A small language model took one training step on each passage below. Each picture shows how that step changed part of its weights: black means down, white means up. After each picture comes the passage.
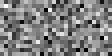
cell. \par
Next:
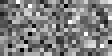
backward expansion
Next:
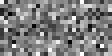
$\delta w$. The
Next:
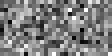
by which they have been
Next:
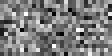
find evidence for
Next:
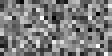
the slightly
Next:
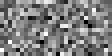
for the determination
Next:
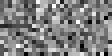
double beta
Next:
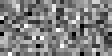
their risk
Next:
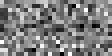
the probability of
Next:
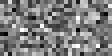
evidence for these
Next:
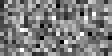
layers. We use
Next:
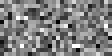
the plasmon energy
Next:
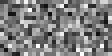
one required operating
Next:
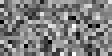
more atoms
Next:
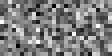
Therefore calculation of
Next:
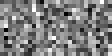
$W1$ through
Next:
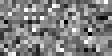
where the conditional
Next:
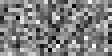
PRS from a
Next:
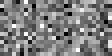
value of a module
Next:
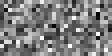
frame $t$.
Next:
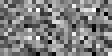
quantum mechanical transition
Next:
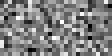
state parameter as function of
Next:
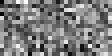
infection at some time
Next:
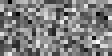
we expect the critical
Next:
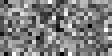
on the development of
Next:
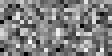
high power red
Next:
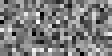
be relevant
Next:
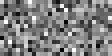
utility in
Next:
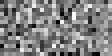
A and Unser
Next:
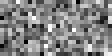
is suppressed in
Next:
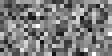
be tempted to
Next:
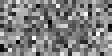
group $G$
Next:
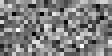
with additional Race
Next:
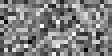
grows at the
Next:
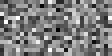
class of stars: does
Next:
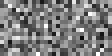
analogy with,
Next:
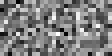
The centrality
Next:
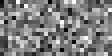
the bounded operator from
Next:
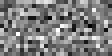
for the critical velocity of
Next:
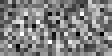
numerically calculated
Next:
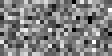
| HON |
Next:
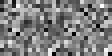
condition gives a
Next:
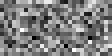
for each source.
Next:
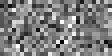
performance of a new,
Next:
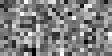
to zero which is obtained
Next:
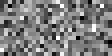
complete tracking
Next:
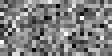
of predictors,
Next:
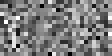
class of hybrid
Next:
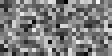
to the galaxy
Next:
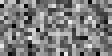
needs to decide
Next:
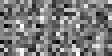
we do so, we
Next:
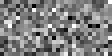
the atom is in
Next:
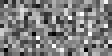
lead image, while
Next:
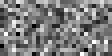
the theoretical estimate
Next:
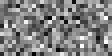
and Digital
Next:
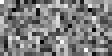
the \he\
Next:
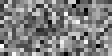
motion are considered in
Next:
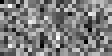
a concern in
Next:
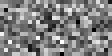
delay and
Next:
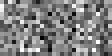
confidence) \\
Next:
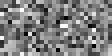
as the key
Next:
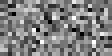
value as a function of
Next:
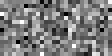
wish to have such
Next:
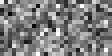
$\gamma$ and
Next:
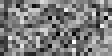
the fermion number
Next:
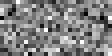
are seen in the
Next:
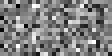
as revenue,
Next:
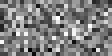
these equations of motion
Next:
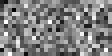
a crucial
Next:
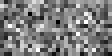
add the least
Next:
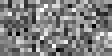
States coast
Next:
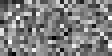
star finally determine
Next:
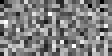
is physically sensible
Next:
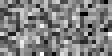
The average peak energy is
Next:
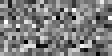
Ti and Sr
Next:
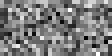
the rapid
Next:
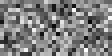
DLSP and
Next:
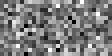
design multicast
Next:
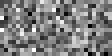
$\sim$ consistent
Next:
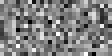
convergent power
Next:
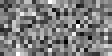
to each other, so
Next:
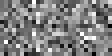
reduces the average
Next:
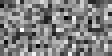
is assumed for
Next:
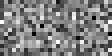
overall factor of
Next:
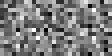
local part of the density
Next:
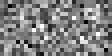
This state was first
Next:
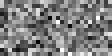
the energies
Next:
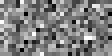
\theta \sin
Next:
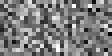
dispersion. The
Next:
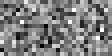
enhancement factor
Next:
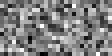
The correction in the
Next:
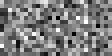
the solutions
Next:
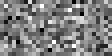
which affords
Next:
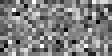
at which the information
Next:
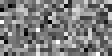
starts from $\chi
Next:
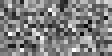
to continue working
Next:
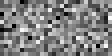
challenges above
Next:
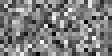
system, while the
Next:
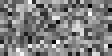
selection effect, as
